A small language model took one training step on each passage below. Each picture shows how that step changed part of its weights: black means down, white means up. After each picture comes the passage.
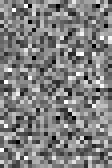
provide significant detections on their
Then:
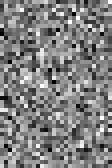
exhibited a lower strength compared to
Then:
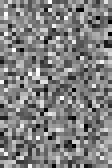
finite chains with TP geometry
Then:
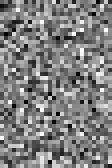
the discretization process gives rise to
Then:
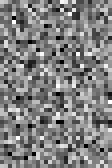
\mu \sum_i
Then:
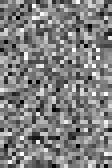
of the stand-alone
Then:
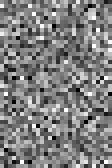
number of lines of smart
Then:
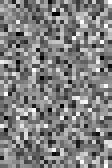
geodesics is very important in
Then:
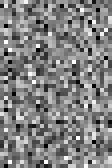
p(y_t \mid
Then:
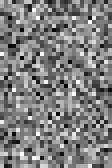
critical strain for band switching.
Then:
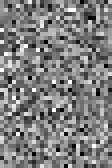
answers to NAS security
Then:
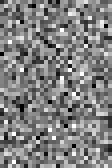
can be seen, also here there
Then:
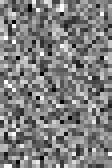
to steady nonlinear pulsations. In
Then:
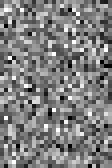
it may be assumed to point along
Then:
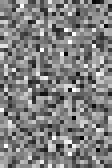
the spherically symmetric reduced metric
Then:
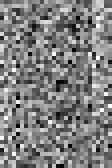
that the contribution of the pole to
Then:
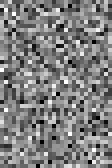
be used % to probe coherent phenomena
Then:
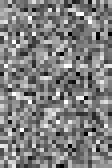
treatment of the observables to get the
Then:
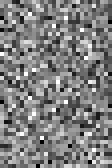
be classified into artery
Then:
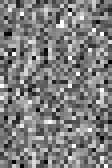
zero questions correctly, highlighting
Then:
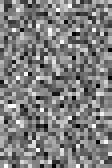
The SuperWASP Wide
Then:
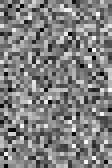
should automatically be ready for
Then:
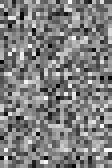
show three contour plots in the
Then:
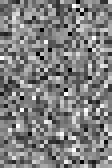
be considered as a supporting tool
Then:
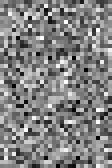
radius of the superparamagnetic
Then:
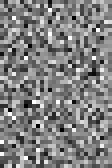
NuTeV data. }
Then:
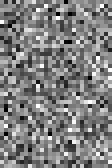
figures of merit are
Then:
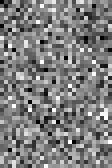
since 2021 it was increased to 12
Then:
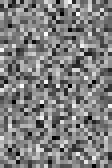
and free-entry condition
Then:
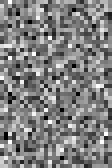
dune shapes and
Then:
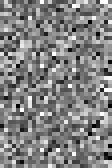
matrices with the size of corresponding factor
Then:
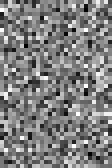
the star's apparent brightening.
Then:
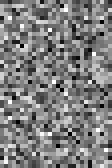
that the red curve corresponds to the
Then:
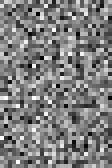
effectively. We utilize the relationship
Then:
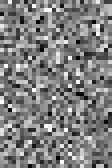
tokens per second, however
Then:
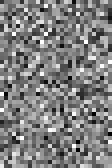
considered. The light curves are calculated
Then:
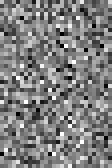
first step, we have investigated thermal
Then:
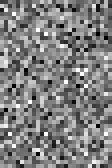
patch. It is defined to
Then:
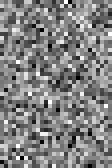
1, the field will be
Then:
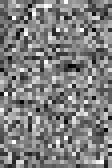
provides a convincing explanation
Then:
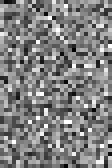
analysis through a combination of generic and
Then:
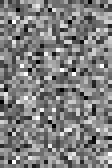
empirical Arrhenius
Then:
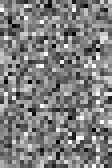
of the applied laser power on the
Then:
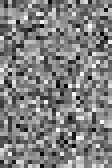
of 11\,500 centered on Ca
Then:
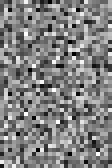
taking \begin{equation}
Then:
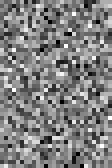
need an additional functional equation. It
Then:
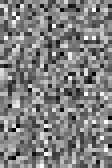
us to estimate the signal due to
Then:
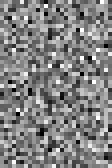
$k$-mesh with
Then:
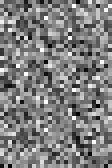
kink sites $a^2
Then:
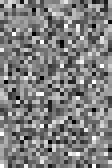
and Xe. Based on
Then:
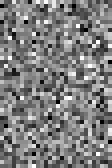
University Tandon School of
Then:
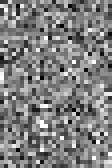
necessary to understand the effects of
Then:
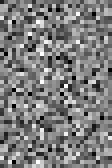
(CSC) calculations within
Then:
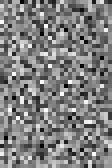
distribution for model rocket
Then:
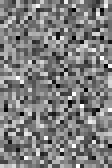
for squirmers extremely close to
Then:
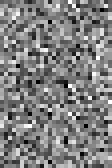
the free energy of pure neutron matter
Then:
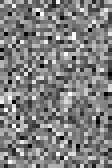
points. The solution to this
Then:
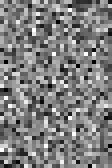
gaussian delta-correlated
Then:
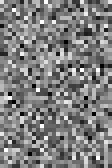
using a steep acceleration for no
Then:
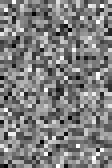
to a two-level system.
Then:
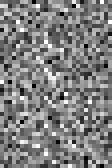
cause-effect assignments across
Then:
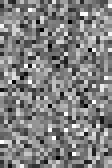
dipolar interaction may be written as
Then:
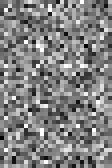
the TM mode we have the
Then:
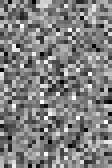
along with experimental uncertainties obscure
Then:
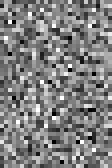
of Chemical Physics}, volume
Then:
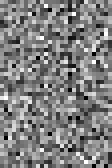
hyperons and mesons, and
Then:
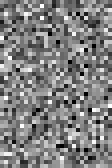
= 4b$. It has been
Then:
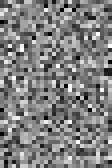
central site 4 with different impurity
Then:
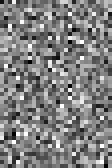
permutation, we get a
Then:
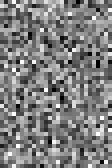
a decrease to $0.5
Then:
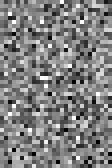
Notice the large anisotropy between
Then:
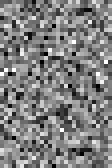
to even larger radii (see upper
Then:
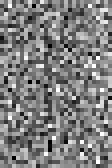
of a $d$-wave or
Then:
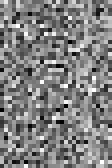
\begin{enumerate} \item
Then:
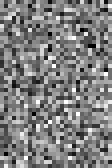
other hand, our CAS sample
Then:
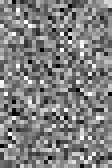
number of clouds per unit length,
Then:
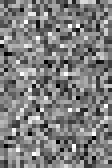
CP symmetry transformation and do not represent
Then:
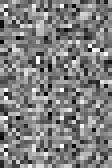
SPICE simulations in Fig
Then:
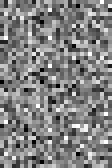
reflection coefficient is nothing but
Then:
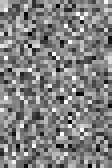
geometry, it is possible to
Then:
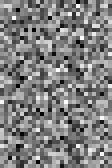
sparseness in short
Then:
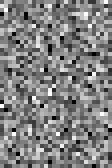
and $c$ is the speed
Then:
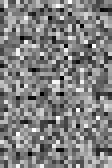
\def \BR {{\mathbf
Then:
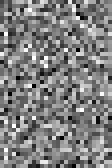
on the wavelet coefficients to keep
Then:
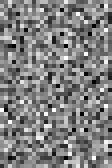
subsystem controllable and
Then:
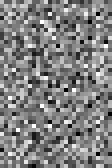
the other hand, if the risk
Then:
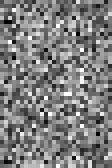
describes transmission through samples whose thickness
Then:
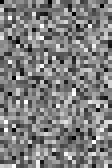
circles) and the experimental measurements
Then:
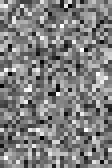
even when $\alpha=0$
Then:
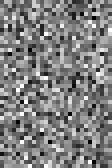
the large-scale poloidal field
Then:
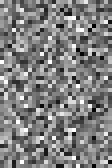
Temmer, M.}, year
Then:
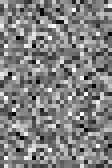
when $(\omega-\omega_{\bf
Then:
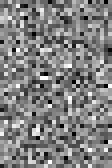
very large black holes the number of
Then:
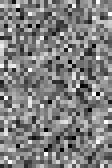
due to angular resolution of the
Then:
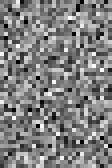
word in edgewise.
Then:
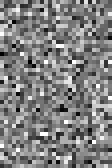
Consider the general case of computing
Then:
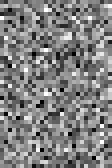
detected in all the specimens
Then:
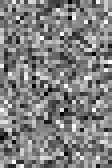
and biases are initialized at
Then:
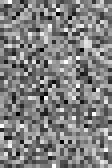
resonant Raman or electromagnetically
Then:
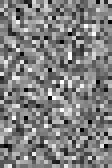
Once we know $\wDelta
